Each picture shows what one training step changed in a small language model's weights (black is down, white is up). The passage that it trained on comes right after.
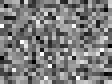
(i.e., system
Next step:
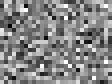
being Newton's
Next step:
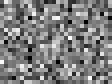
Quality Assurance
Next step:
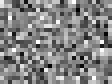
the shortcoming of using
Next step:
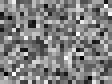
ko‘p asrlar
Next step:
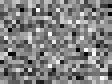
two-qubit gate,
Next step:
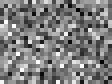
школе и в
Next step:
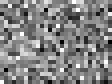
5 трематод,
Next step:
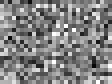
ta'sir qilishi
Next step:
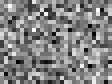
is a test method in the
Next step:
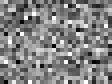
materials including
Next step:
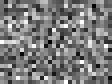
De acuerdo
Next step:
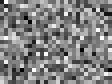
class. Recent
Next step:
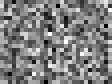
tana uzunligi
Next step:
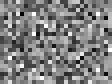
photometric performance of
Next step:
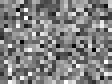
the 24th International
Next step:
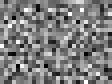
einer Webseite
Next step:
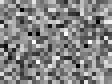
$) warp factor,
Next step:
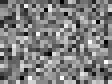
revisión dos
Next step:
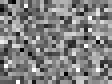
be a risk factor for
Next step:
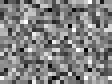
amorphous \tio
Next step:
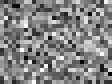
imported medicine is
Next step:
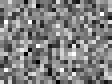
HHLPar finally
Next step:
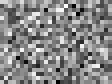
set is found to be
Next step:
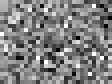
Ingliz tili va
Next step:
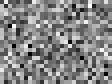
gravity coupled to
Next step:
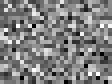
two measures for risk
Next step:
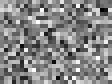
can be expressed in terms
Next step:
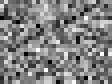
because the core of the
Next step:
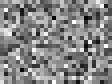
of marriage are also
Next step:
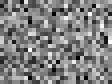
une clause de
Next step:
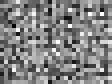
$\gamma_1$ and
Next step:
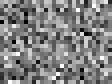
на уровне
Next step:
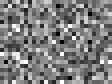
разного рода
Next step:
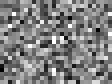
ser concebido com
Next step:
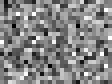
concentradas na
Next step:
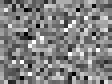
we have considered a generic
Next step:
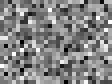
to electrical and optical
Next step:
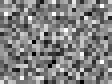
önce kadın
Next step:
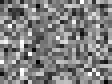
hacer amar la
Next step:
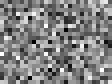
системы. <ul
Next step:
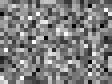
a se prezenta
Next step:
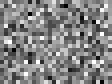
los mecanismos para
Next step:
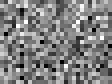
que vão de cima
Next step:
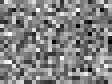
New York,
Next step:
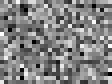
situation and our estimators
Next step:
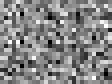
value of $N$. The
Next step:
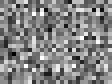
$\bar N$ can be
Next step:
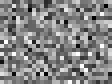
--- for the electric
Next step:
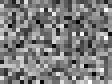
rotazione di $\sim
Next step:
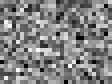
other atomic species and
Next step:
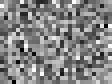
powers of $K$
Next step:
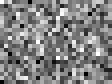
Estamos em uma
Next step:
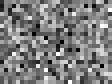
Genomics and the
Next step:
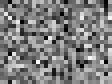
Co-operation and
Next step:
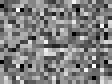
the kernel of the
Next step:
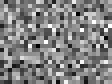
of the dielectric
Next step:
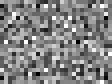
of the last century
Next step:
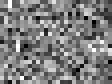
within the same free
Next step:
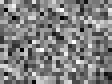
at a representative operating point
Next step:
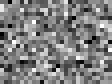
this purpose we
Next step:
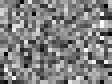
the amplified
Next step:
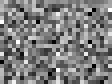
- Utami,
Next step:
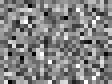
asosiy o'quv
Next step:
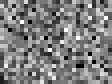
AGN activity, which
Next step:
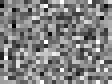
Where the service
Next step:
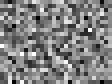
\langle (\widetilde
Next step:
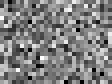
unui erudit cum
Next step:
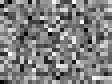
constraints. Fig.
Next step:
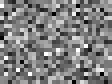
P. *Sanga
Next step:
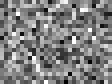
Gostin, L.
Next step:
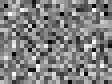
GUI, and they
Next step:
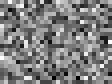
etishga imkon
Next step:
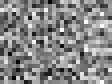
more importantly they
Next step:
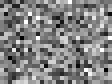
locked, in two
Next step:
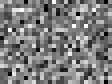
Investimento Em
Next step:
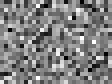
ketgan nitrat
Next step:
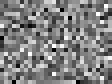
30% no caso
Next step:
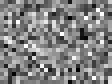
in a similar system of
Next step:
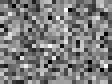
tarief. De
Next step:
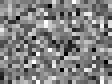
the response of the
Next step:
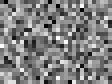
de « patronage
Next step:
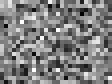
do exist in this context
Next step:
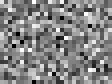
is large in comparison to
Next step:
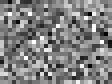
weak, the electric
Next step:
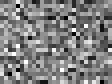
1/Q^2$ obtained
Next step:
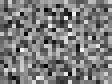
von Sammann
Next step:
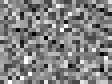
ranges from 57
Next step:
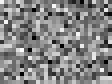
question: when the
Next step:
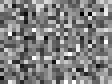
...в целях
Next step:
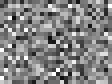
aula a partir de la
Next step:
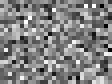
convergence has been
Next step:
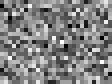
bir namunadan
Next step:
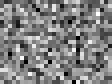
These energies are given
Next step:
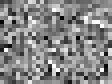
measured in units of the
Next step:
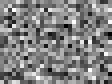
exhaustion and is
